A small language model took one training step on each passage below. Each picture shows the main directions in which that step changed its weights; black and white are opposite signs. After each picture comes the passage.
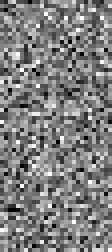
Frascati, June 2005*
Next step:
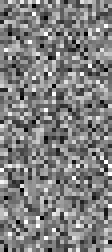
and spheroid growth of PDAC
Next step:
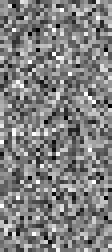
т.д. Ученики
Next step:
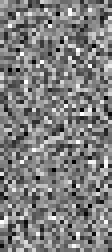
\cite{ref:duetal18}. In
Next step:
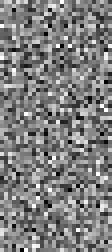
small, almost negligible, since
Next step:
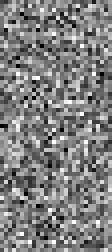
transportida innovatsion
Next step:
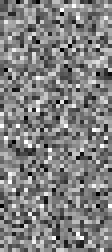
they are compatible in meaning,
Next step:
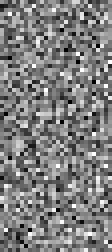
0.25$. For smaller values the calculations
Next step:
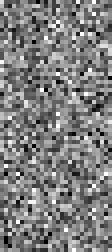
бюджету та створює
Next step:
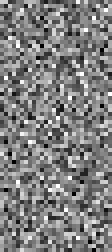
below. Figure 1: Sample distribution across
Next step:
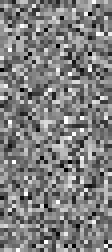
online discoverability and attract potential
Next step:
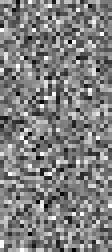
inner diameter of the beam pipe
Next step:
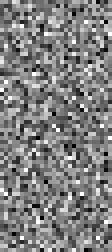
Shu bois, immunologiya
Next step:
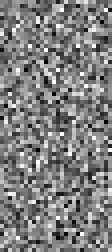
coordination across geographical
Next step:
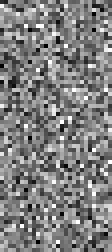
the forward-backward asymmetry for
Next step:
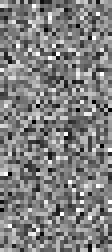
sake of consistency, the same
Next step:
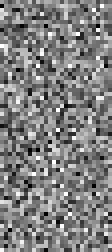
energy absorbed in the detector and the
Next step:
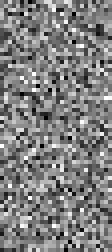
percepções distorcidas
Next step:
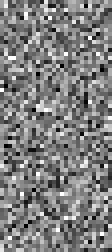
of ensemble $i$ at temperature
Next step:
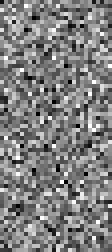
employés enquêtés
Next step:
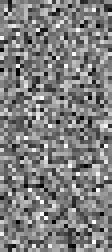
espacio corporal sobre las
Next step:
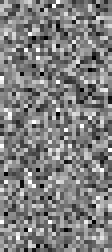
и урожайность
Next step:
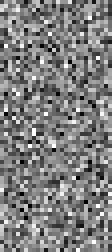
même car « la décision
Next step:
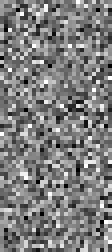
prowadzi w gminie
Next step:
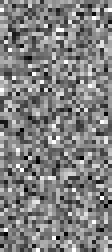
таблиці видно, що
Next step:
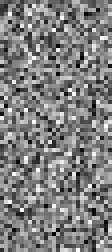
significantly if the existing geometric
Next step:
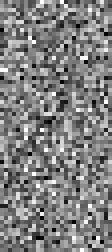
drop in PDR as mobility
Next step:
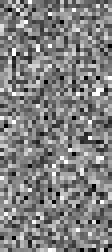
propostas alternativas de
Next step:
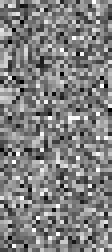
focus of the included articles included
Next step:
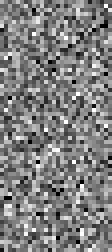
The correlation between attachment style and the
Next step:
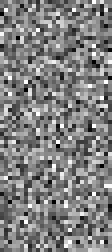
menjadi sumber terjadinya
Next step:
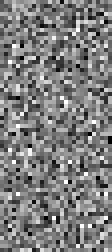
to MPEs, is stronger in
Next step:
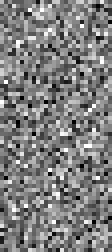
foydasi tegadigan
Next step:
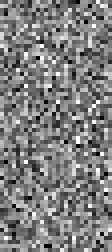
la formación inicial, e indican que el
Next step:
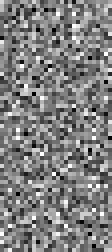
mobile two-dimensional electron systems
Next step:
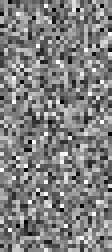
presence of signal $Ni^{2+}$
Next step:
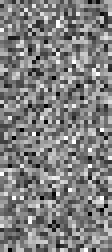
the examined allotropes may be used as
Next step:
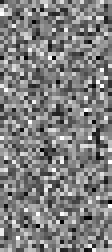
efficient that we translate UML to
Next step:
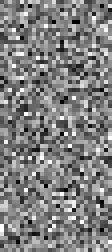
ko'ndalang kuchlarni
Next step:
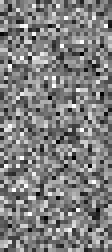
al., 2013). The antioxidant
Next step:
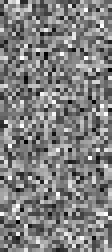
Abstract: В этой
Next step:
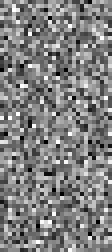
by a pure exponential function. From these
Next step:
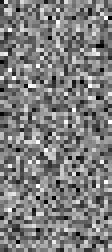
Schiff Scale in assessing
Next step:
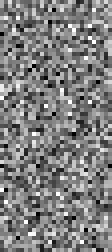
tələb etməyə
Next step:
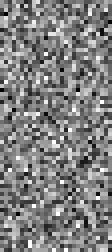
95% de los jóvenes
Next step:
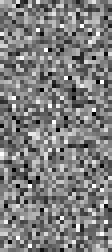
qaratiladi.* ***Kalit
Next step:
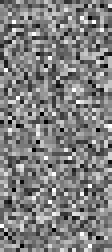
that enabled some local food actors
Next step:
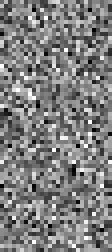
the second glitch is similar to that seen
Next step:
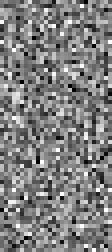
term involving $ d \ln
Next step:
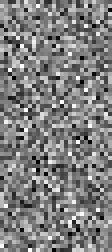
Verfalten gegenüber
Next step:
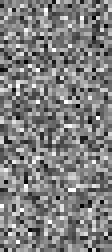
that the higher an employee achieves
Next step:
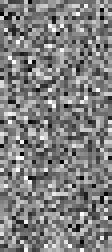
resonant--scattering approximation line
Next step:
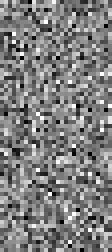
quiso al diestro y al
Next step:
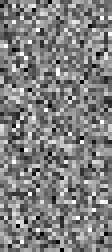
boisdan ta'lim tizimini
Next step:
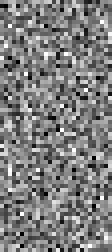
mainly food legumes such as
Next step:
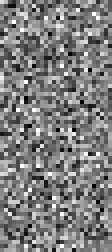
tahlil etib aytish
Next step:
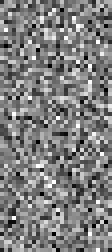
growth of enterprise costs, the
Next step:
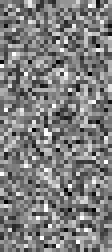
Martynov, D.H.
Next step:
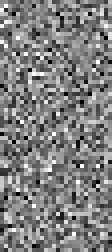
semi-major axis of
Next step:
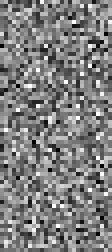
of someone is negative and distorted,
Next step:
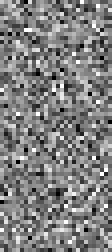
generally less satisfactory. The
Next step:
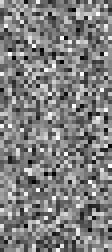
and intellectual property rights are
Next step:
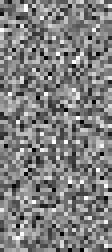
the mixing with the MSSM
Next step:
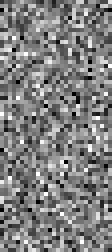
rozwój umysłowy
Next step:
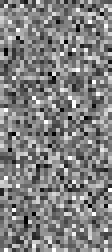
Initial Stage Of Learning.
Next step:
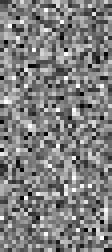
family support is required to help
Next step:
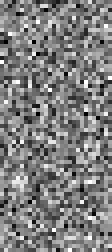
problem. DNA contains two different
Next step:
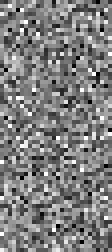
статье рассмотрены
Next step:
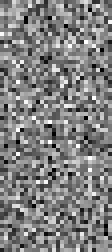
of magnitude smaller than the
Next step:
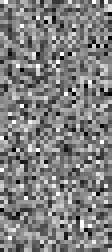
distance $L_{ab}$ in Figure
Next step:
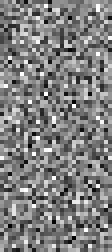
images the solar disk, transition
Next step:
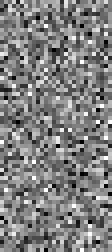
“Faylasuflar milliy
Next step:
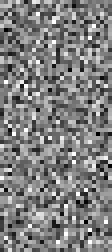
the system and provides an effective field theory for
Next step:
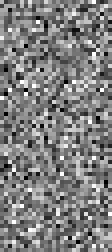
input power minimization by using power factor control
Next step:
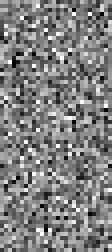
Зухра Илхомовна
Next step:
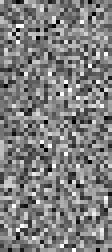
of the Hubble ratios from the
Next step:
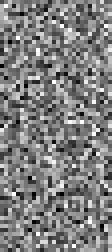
high activation of the immune system in
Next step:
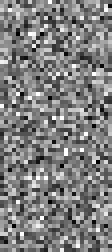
darsining tipik tizimi
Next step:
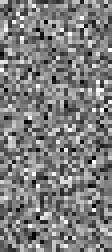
similarity of structures, higher values of
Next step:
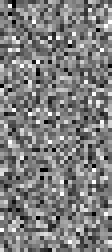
that the population is heterogenous.
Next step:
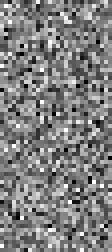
Dispõe sobre as
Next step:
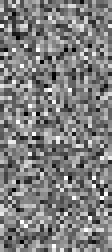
penelitian ini adalah
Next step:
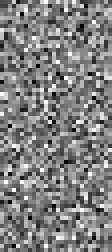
menyarankan untuk
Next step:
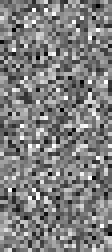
and we suggest that cooperation by
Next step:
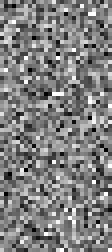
partition function is made according to
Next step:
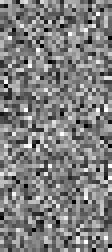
Clin Pract Pediatr
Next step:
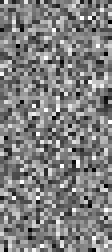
can be determined by use of Eq.(1),
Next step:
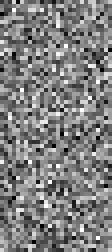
از ۱ (خیلی
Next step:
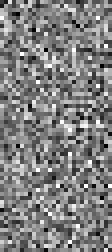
have fault tolerance, and
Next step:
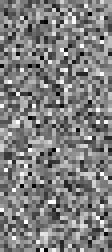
radifli g‘azaliga
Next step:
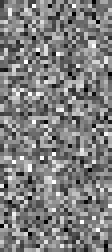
due to stacking disorder. As
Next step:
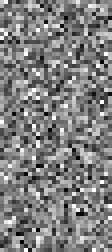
Menurut Madzhab
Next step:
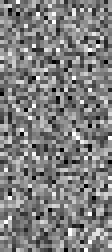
as PayPal own the delivered
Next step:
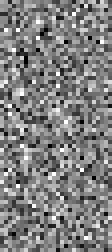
integration in ASEAN by evaluating digital
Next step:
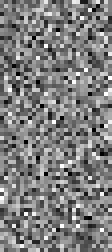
and $k_r=k\ne 0$ when
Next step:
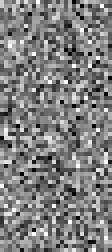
of Tetrahydropalmatine.
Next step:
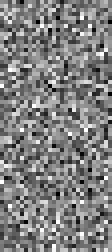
that in ligand **1**, the
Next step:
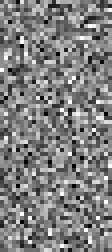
Author: FAZIL JAMAL
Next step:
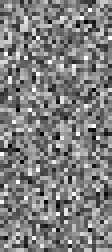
COVID-19, is highly
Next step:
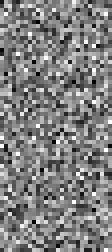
J.B. *A geographical information system
